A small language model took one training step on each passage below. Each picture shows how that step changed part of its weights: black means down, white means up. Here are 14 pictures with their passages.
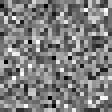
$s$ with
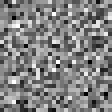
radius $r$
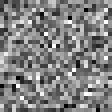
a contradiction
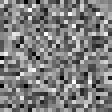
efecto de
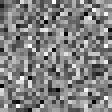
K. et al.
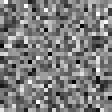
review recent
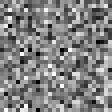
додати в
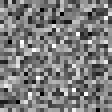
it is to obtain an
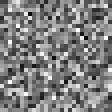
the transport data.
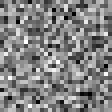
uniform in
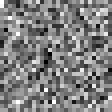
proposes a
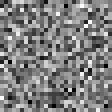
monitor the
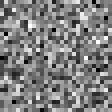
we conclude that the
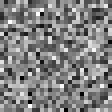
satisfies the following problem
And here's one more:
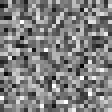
cannot accelerate
